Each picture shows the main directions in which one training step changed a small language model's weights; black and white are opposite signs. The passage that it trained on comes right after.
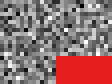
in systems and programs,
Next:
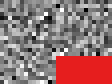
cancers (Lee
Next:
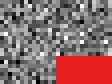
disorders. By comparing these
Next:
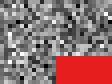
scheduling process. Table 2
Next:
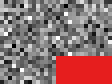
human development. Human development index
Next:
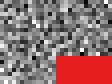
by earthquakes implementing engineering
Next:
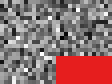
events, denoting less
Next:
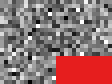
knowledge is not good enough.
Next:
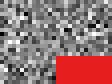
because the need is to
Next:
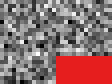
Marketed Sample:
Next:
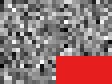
inverse of unemployment
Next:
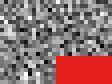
her judgment, and
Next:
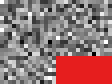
had a short duration of
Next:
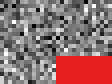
logarithm transformation
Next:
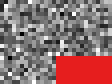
presentations during lessons in
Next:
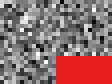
Types of Grading -
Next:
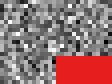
9-item patient –
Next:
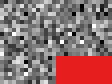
Probability of packet
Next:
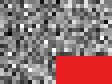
set. Assessment of this risk
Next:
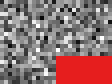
by both deaths and
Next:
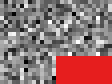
mind. If encouraged,
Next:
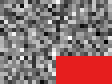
mechanical adjustment of speed.
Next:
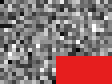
and Pines, D.
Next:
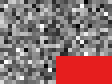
farms according to the age
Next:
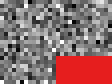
could not be crystallised.
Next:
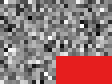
unemployment in the state
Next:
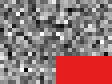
Systems housing complex rules have
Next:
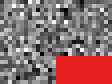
worthwhile, encourages
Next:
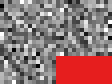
as covariates Discussion
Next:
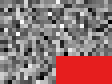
APIs, we have to
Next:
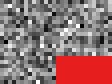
for the pH dependence of
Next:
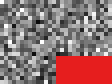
United States, ³Research Institute
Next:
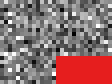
a crucial role in improving the
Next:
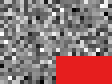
for CDMA MIMO
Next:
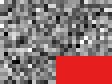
can be seen, two different
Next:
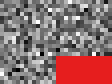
is effective because it chooses
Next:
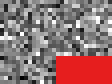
follows is an analysis of how
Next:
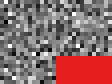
the ethical principles of the
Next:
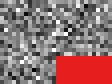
latency across different regions of
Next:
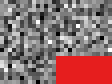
The matter of what is or
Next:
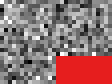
countries where remittances
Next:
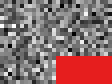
similar to that of the
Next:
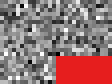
heat transfer rate in an existing
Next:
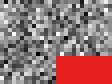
address these gaps and explore
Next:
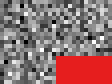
point 2 in a frequency range
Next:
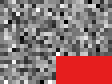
constructing algorithms for solving
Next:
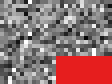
randomly divided into four groups
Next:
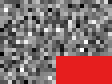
is established. It should be
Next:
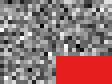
blood transfusions and
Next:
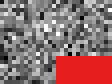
Polytechnic National
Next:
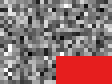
at the Medical Admission
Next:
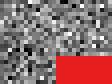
usefulness of these factors in
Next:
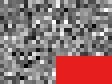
this study is to evaluate the
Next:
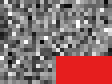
the five thematic Working
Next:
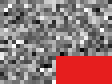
[5]. They found a
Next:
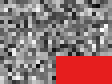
and greater awareness of the pollution
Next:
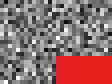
to validate assay performance
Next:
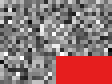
of monovalent
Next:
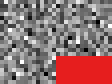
it a cornerstone of
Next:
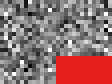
be mutually independent. The
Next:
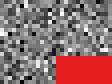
operation mode of a source.
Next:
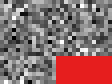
terms of debt has
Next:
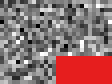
section intends to show that
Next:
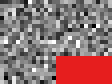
write about my childhood experiences
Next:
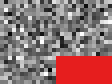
a clean environment as a social
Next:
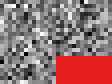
not seldom that we
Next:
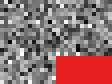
G. et al.
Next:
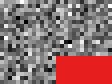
fruit distinct or basally
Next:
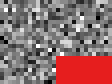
and Behrouz
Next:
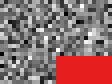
to compare epidural
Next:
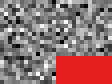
, edge cutting ,roll
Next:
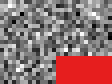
Mba [17] who
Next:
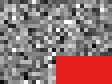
products, scrap,
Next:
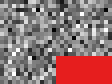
baseline study to assess the quality
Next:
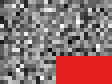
notebooks developed through various
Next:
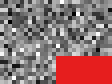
to Select Countries
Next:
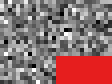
events from the user, and
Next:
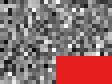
and the ester obtained in
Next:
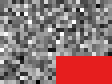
of ordinary life it is
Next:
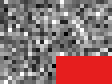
the methodology proposed would be
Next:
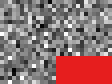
unit, and MTT
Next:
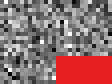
to be reached by the
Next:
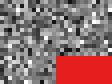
conversion with time at different reaction
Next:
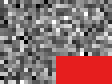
the limited sample size, the
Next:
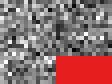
are lower than all the
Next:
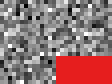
directly compress the bag
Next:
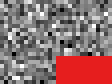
A SCREEN –
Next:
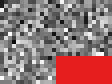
rhythmic detail are
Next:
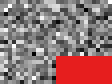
[3]. However, the
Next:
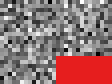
as the sum of the α
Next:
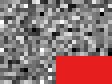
By $\Delta(G)
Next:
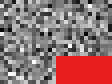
Infinite voltage gain.
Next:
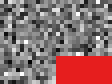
Additionally, the improved throughput
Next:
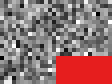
this work. FFRP
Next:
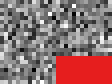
from the study. Each
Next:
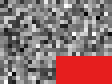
In comparison to the existing techniques
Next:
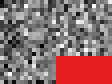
Ontology free of
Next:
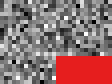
system notifying them of
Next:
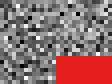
methods based on Depletion
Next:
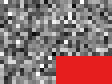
the provided dataset. We observe
